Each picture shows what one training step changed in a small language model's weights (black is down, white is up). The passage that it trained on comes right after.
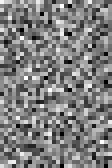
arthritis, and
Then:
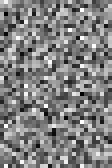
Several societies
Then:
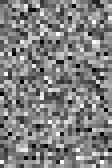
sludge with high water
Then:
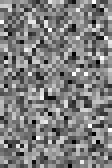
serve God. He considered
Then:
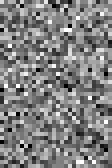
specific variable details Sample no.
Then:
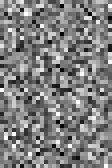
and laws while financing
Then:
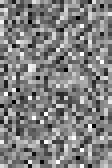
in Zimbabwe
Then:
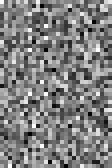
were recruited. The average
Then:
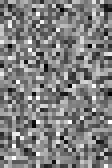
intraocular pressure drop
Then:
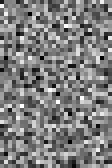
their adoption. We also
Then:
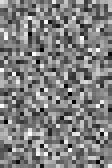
him to feel. —
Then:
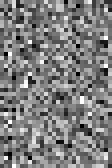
the partners involved in the
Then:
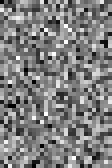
in context [15]. Social
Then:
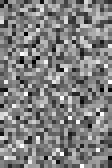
compared with NF6, several
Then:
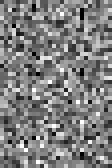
the cargo and are therefore
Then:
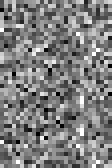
a free optimization parameter and has
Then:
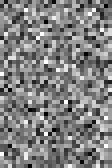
module was reconceptualised
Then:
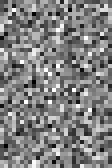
and an external condenser
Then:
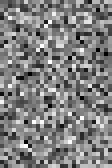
information for each component was calculated from
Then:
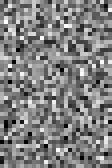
of the storage space. From
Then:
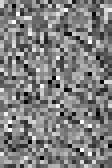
help; - the doctor
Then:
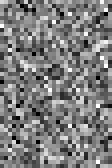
on which this paper is based is
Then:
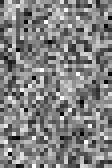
is the yield strength, and n
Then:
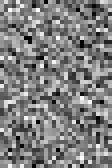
health in our sample or the higher
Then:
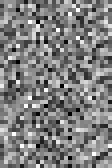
safety, and environmental sustainability.
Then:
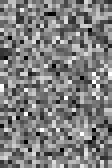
are cited together by a third
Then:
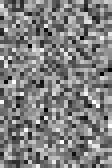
respondents (98%) believes financial
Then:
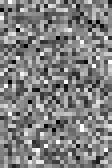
information from each of the studies considered
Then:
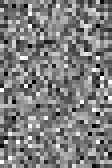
has been found to be a specific
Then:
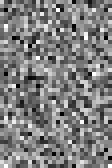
which produced mild redness.
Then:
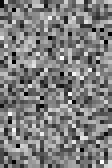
directions. Alexander
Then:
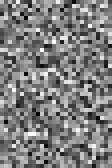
and abdomen. In
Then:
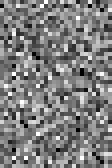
the start of the headline
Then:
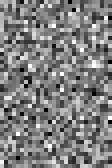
Social, Hospital General
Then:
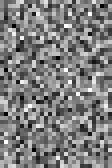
and disease severity.¹⁷
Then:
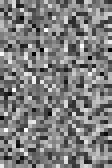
the challenges of dynamics within
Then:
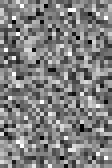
deriving the Weibull parameters
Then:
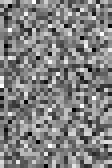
Table 5. Performance evaluation
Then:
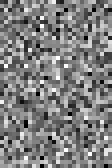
or donors' representatives
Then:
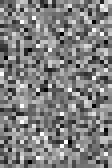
frequently. 3.3.
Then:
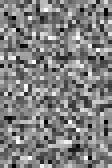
available organic molecules,
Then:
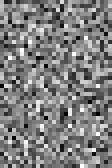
levels were significantly depleted in
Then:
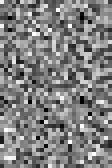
the population and geography are
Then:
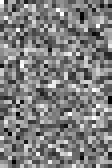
unit of a teaching hospital.
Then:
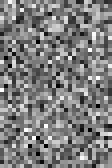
and also to ensure the safety of
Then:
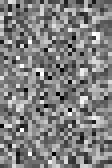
sample matrix and expected concentration range of
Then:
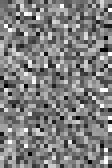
into real-world challenges and
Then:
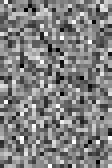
supervised I.D.
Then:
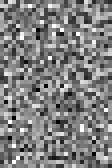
losses in the utilized
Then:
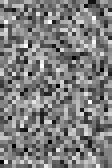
panel for maintenance
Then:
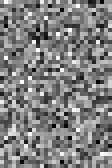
novices expressed that understanding is
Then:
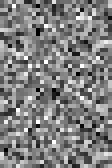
many more stakeholders which entails
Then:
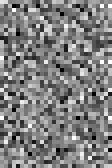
only with a single word:
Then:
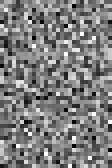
a nonlinear plasma
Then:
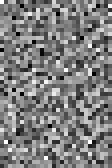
and preposterous examples
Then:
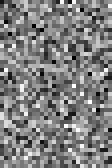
females; ξ_3
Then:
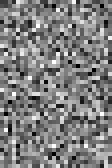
shown in figure 4, adding
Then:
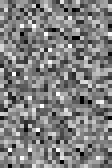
habits regarding the use of
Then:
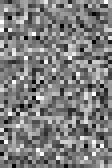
key frames were processed using
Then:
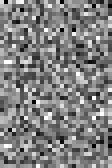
– behaviour innovation, collective
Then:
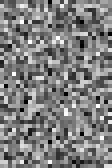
be a collection of indexes,
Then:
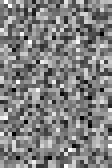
1 NT NA II
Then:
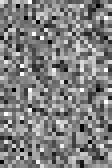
in the Civil Code to
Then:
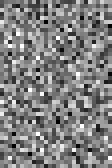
nouns, the usual
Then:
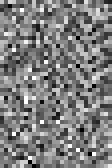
innovation, and conceptual
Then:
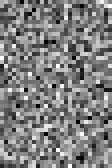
prototype and an evaluation of
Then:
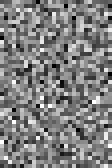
sectors with a long distance
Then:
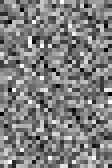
most important acid-fast
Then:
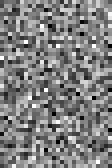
support, and NGO
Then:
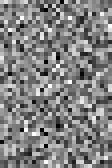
based library and Information services
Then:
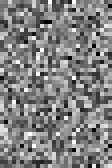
Noun Clauses.
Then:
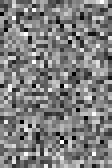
company's social commitment, how
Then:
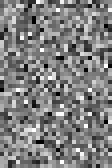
marked for head gesture
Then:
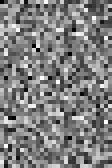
BC Intracanal
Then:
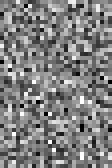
so the increase in oil
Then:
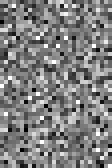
Δ_{mn} and
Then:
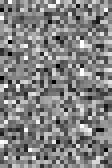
information between samples of the same
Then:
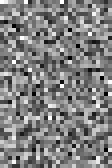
such as funding information,
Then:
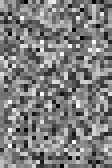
Ahmed MS,
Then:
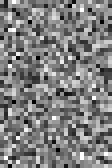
active mind which demands the attention
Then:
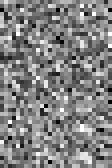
an assessment of the possible applicability
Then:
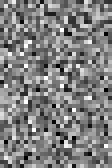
exhibit a large difference between the
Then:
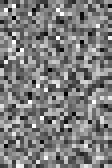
function of Z coordinate along
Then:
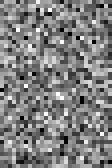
2, which is on the log
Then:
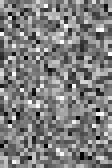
represents the result. It has two
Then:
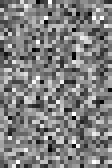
trusted dAta
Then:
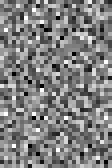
conducted annually to help monitor
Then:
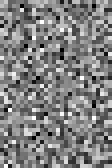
monopoly*. New
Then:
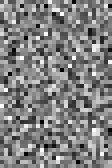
Nigeria, as they
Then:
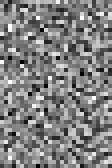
patterns in terms of number of
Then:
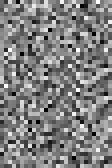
Recommendations: Studying
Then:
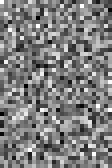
and terminal-specific
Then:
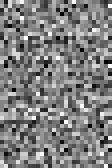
as input single-cell
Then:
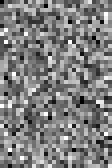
This is achieved through the removal
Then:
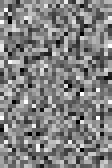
Conclusion In Part
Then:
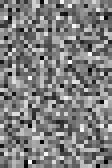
items followed in this study.
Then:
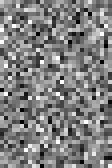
Chen, "Dynamic
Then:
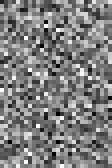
practice and platform for further research.
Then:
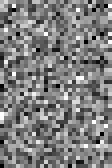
statement is weaker than a
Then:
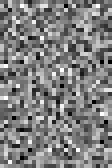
with nucleic acid
